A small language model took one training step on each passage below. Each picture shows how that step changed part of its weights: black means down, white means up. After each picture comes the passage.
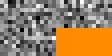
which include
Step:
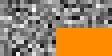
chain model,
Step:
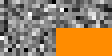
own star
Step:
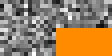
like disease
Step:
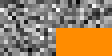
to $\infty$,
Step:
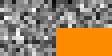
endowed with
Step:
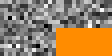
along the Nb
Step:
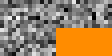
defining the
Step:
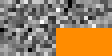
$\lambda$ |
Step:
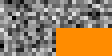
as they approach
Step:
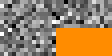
defensa del
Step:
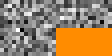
the redshift
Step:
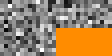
the build
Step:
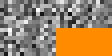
observación de
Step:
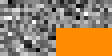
the unit of
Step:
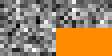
A particular example of
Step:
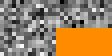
to individual
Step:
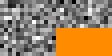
the level of the
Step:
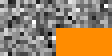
their conventional
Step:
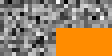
to the induction
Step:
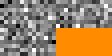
on a stable
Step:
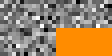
Action against
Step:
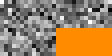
then requested
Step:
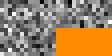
so that there is
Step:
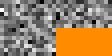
a point as in
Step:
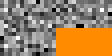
values on the
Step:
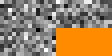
distributed system
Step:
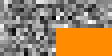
soft IC
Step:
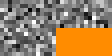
are reproduced
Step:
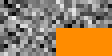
completion of the
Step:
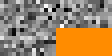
with acceptance
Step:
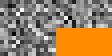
in or near two
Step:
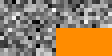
competing models
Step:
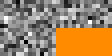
the Main
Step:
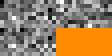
like to thank
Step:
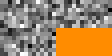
partner of the
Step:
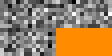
and Leinster
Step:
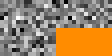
to prove vanishing
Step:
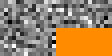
The goal of
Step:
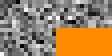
{\sl scaled
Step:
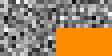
Then the following relation
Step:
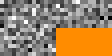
chapter on
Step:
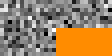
different length scales
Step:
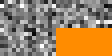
zona de
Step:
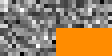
algorithm based on
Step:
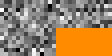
does not seem
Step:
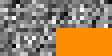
of a differential
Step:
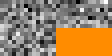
operations are
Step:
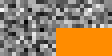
periodic, but
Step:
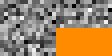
partition functions,
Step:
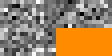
spanned by
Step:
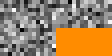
1}$ is infinite
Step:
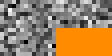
noise expectation.
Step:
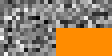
but the central element
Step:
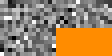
the corresponding critical
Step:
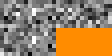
is connected and
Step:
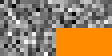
strategy. Let
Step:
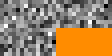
and penetration
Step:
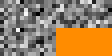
potential method to
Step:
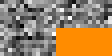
of GRP
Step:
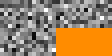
loop in
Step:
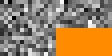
can reduce the
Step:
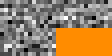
The larger the
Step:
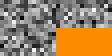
is small, this
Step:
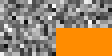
matrices $\alpha
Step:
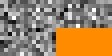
quasiparticle model
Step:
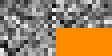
strategy of
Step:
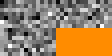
we try to
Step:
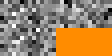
then by Lemma
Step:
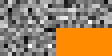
the nature of
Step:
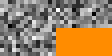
respect to the fields
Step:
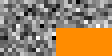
– Doctor
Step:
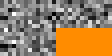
is obtained by setting
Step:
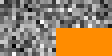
vertex was
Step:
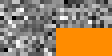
the identity, there
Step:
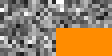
algebra that depend on
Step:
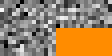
theta functions.
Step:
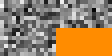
of daily
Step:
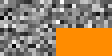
than obtaining
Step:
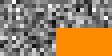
is approximately
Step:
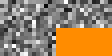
any decomposition of
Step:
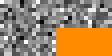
all Higgs
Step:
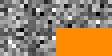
estimación del
